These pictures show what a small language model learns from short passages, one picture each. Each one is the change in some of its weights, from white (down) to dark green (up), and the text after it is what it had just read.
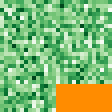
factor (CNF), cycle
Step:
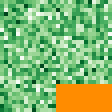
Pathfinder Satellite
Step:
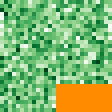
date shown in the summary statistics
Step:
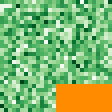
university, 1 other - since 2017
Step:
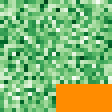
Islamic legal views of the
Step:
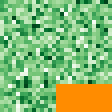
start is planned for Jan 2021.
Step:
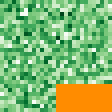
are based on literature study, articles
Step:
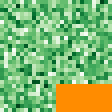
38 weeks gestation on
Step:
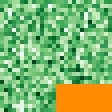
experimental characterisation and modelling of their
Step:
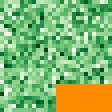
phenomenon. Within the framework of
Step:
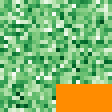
is not unreasonable to postulate
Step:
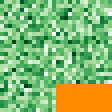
clear definitions of roles and
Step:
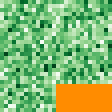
the application of a suitable potential to a high
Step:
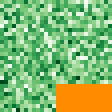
was introduced as a predictor within the
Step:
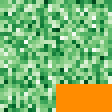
authors have used the following software:
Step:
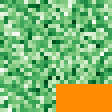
LANGUAGES AND
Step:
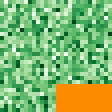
Telangana. Corresponding
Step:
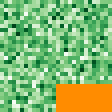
were unresolved or even
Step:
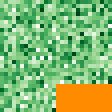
on the description above, it is necessary to
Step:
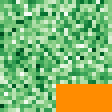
company's outlook, the
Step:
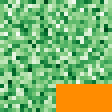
approaches. In DML, computers and
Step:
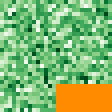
distribution has been presented. The performed distribution has
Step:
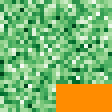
fraction, colourless plates
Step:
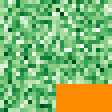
expand the scope to include a greater
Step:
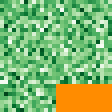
right to leave any interstate formation
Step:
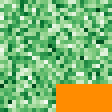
the technology domain. Of relevance
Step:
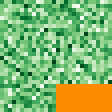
self-tapping screws of
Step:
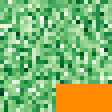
light offered to birds in
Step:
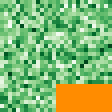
where anomalies are intense.
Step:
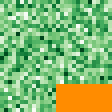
Power in the van is supplied
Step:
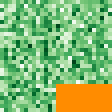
US and China. Many
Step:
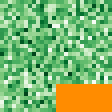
from too fast flow rate of
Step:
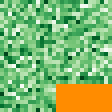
However, FP is often poorly implemented
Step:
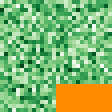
vector machines using sequential minimal
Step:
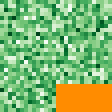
in different countries. Tolofari
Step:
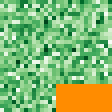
in UITH**” is an
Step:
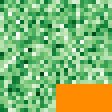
same maturity level as traditional synthetic
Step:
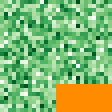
article are provided within the article. All
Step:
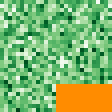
in private companies in Ukraine and
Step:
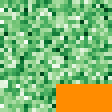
and destroys universes”
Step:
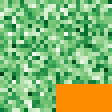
protocols of Open Science is no simple
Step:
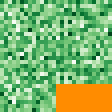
expensive part of product development, it
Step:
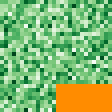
but the stories about them are
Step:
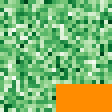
posteriorly in contact with
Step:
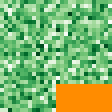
method, commonly used to determine the
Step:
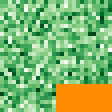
their home country or, to a
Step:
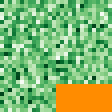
The Digital Health Business Model
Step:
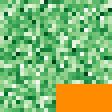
research literature concentrating on individual variables, for
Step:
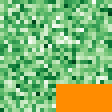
normed linear space can be found in
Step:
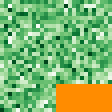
outcomes, making them highly relevant in
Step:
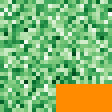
regeneration were evaluated in mature
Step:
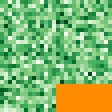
necessary to make various samplings.
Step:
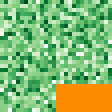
to 174 km², a decrease of
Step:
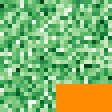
inherently habitual. The
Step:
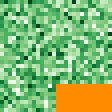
with α of 0.9 (at
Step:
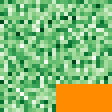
for monitoring the degradation of the
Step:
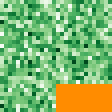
the Helsinki Declaration.
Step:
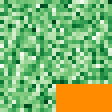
Zerbst, U.
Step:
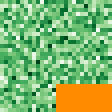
- investment projects should be implemented in partnership
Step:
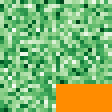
studies, personalization technique which is the
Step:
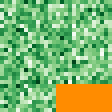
Future Life in 2030s
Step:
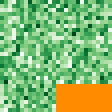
and in the Belgian
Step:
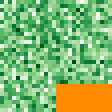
Institute (BRRI),
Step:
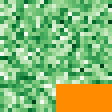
and briefly describe
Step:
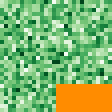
signal, and the number of RB
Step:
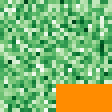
sea-men, in their long
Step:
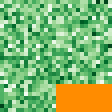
was unsatisfactory. Although it
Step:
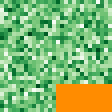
well as existing cultural aspects (both the
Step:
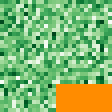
used to build them, consistently adhere
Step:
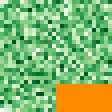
inclusion. However, free conditions are applied
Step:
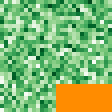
column of the table. In each
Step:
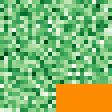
at 5% with 95% confidence
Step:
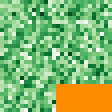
so he prefers to weekly
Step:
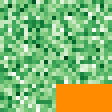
\quad \forall i, j
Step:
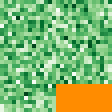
representation to be closer (almost
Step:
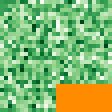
U = Disturbance term or error
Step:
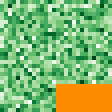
simulation was used and implemented on two case studies
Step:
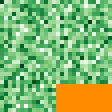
size and the right vascular access
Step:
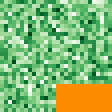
amplified samples had a size of
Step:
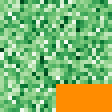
resource management and stress management is often facilitated
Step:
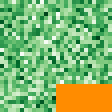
Difference between Married and
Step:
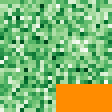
for fracture fixation devices. By
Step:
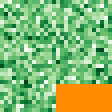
can be used as an alternative method for strength
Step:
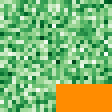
the two groups. The life events were
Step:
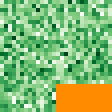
equal opportunities by nurturing diversity projects
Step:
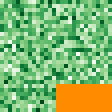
Processes for official requests and
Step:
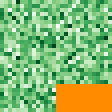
shows similar (60.50%) results to
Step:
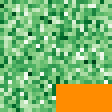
been a challenge for both novice and
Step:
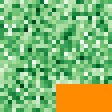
to different templates. Finally, we
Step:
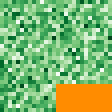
principles underlying this system of dual
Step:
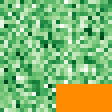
required voltage to be reached, while
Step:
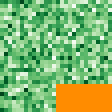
criterion j versus the
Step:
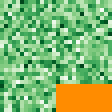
adaptive mesh refinement techniques
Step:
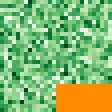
climates because the high ET rates and
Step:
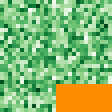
with/without special educational needs.
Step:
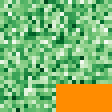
detailed performance parameters of proposed antenna is
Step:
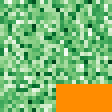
bis-methyl formamidine
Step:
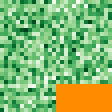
jure border, but in fact
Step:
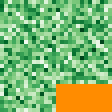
Time of Green Tea Leaves
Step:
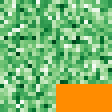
March 2018). The event brought
